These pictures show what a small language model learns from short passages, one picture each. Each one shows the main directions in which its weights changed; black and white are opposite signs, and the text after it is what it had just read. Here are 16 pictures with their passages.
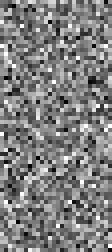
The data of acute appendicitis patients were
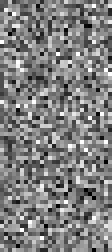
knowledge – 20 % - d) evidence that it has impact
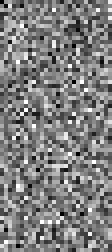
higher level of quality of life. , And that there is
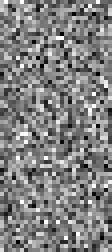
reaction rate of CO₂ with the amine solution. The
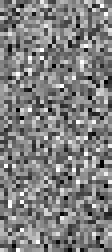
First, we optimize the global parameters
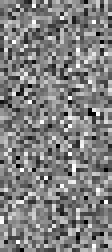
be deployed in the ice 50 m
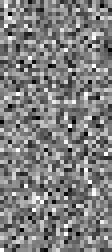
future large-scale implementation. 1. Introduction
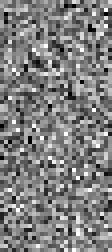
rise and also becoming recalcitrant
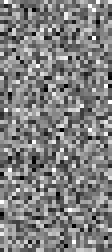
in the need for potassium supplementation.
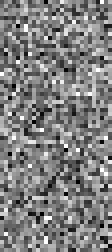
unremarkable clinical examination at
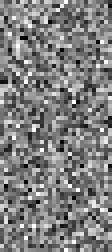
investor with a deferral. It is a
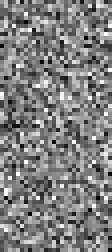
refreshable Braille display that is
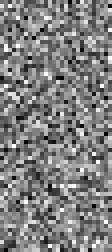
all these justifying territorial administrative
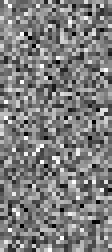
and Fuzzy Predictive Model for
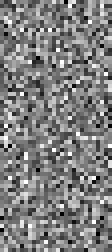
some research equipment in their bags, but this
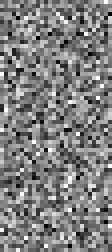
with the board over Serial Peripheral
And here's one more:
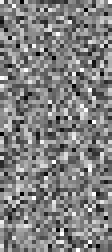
cultural systemicity is cognized in the moments of
